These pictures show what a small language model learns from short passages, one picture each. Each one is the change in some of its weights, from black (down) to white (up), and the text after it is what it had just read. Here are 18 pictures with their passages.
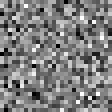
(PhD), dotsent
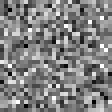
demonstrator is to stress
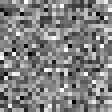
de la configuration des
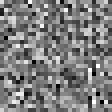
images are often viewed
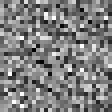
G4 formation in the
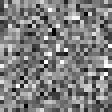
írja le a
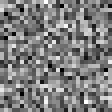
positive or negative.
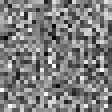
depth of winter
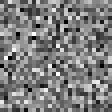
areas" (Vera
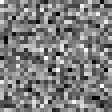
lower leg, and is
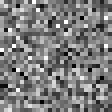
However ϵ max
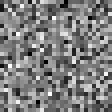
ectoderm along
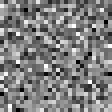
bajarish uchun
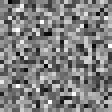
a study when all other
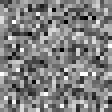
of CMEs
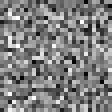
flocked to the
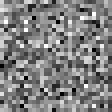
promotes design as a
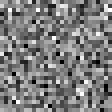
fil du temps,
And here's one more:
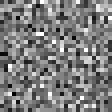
among women in Indonesia.
